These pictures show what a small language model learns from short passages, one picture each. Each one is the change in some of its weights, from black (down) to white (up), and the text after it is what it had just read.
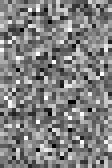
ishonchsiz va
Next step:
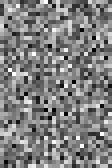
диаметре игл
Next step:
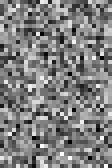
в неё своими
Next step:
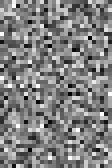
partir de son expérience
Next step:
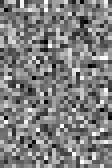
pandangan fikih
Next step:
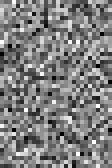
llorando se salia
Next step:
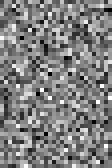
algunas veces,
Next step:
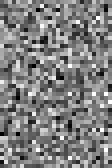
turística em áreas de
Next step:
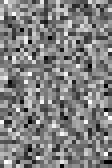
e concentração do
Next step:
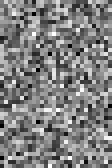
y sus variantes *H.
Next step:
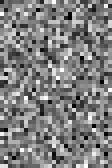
le tout. C'est la
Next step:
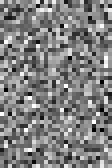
якою мовою
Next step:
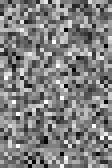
для ознакомления
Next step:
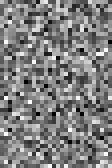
спорудити храм
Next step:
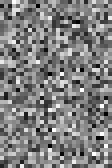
dolzarb ahamiyat
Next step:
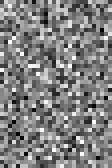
determinada empresa?
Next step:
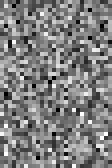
Motora y Funcional
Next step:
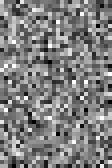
pessoa nem a
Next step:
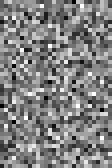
Landau in der
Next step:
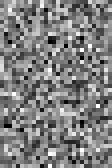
la elaboración y
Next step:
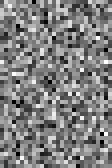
de las extremidades.
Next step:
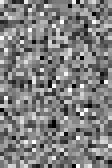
universiteti, G.
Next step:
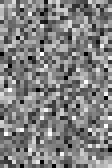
field of public
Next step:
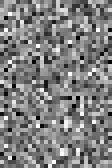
Este trastorno se
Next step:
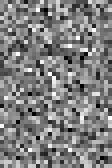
va asosiy ishdan qisman
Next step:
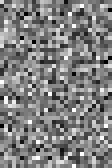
estavam em acordo
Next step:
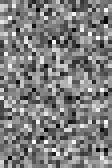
la región zuliana,
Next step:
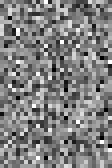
Г. Пізано,
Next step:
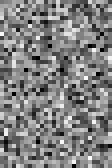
báo thiên
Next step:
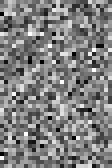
vez - ✓
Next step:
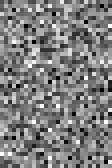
y pacífica de
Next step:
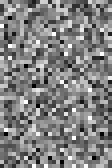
коштів та
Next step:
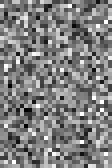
que imprimiu aspecto
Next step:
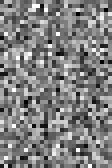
túri retinde
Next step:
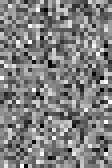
va mamlakat uchun
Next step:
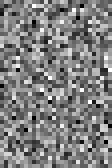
nos movermos ou a
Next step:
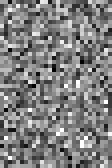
основных моделях
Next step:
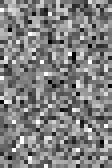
el tipo de competencias
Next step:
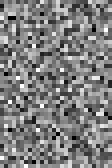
(иногда даже
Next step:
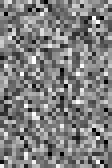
les charges de
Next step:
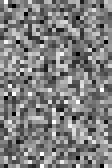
use of solar energy
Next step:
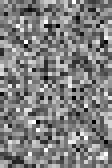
nimmt diese
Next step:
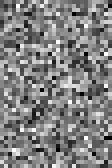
Unión por el Perú
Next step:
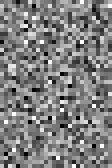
ularni o'zaro
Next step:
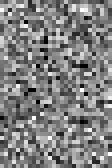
renda. O Programa
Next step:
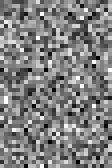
Constru (algunos
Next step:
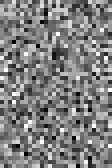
retour à la confiance
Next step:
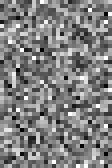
Annotation. The
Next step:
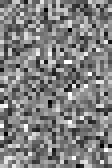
maxsus shakllari
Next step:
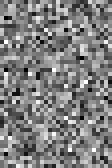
aytishim kerakki,
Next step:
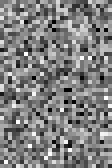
The information collection
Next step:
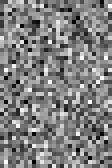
ensuring a more
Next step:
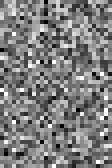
age). 3. Both
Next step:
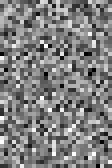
важную роль в
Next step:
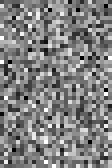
cambios respecto a
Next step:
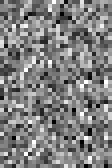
em Curitiba*.
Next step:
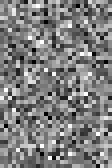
oyda bir -ikki
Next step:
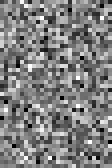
fosse feita “a
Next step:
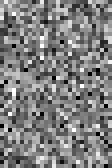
e anosmia em 18
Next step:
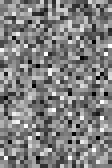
ta'limga joriy
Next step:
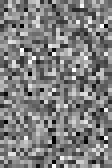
Ekspor Industri
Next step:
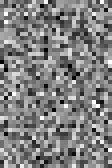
meses (de enero a
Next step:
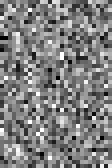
и учебная и
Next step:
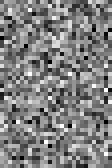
ökologische und
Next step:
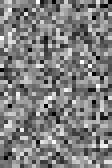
accessibles au public
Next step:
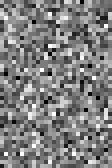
Durumuna Göre
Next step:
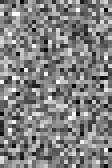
de los autores revisados
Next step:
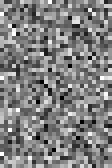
par les collectivités
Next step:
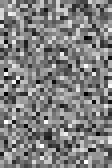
com o propósito de
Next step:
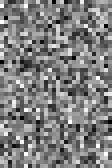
G. Vladimir
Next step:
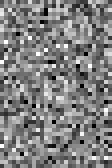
rentabilité. Bien
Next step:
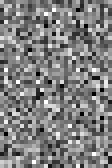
process is monitored
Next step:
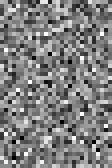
врага римский
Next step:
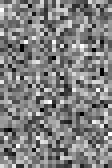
respublika ilmiy
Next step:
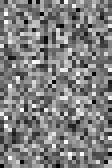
do ouvinte ou usar
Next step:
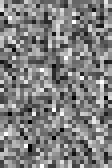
diferite zone ale
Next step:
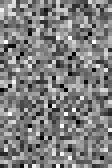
existencia, porque se
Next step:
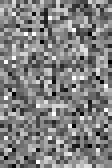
lettore e a
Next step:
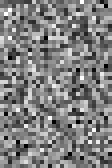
românesc –
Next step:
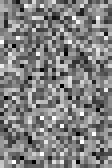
efeitos adversos são
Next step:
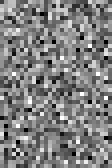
diversidade e dos direitos
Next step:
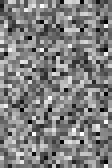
Bialik, G., &
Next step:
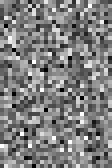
utenti a: -
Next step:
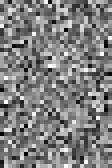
А. Семашко.
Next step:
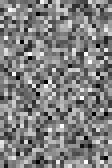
риносинусита при
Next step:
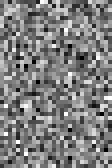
зоологам виду.
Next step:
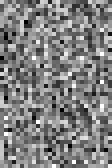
ва бошқа
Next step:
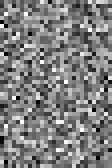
- Режим
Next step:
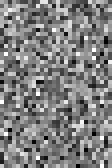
відбулося. У
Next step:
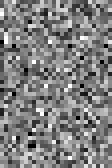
colaboran o están
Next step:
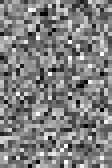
qilib aytganda,
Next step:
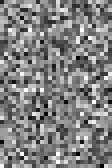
Koriat, A.
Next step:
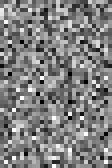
personificada em uma
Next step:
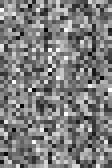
con más de cien
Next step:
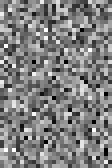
shaxsni nomlashning
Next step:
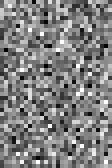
de Castro Silva
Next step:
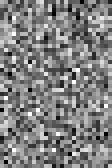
até a metade do
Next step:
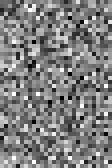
y una práctica
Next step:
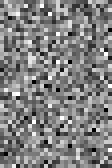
para entender como las políticas
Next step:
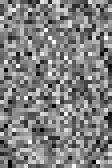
в виде знаковой
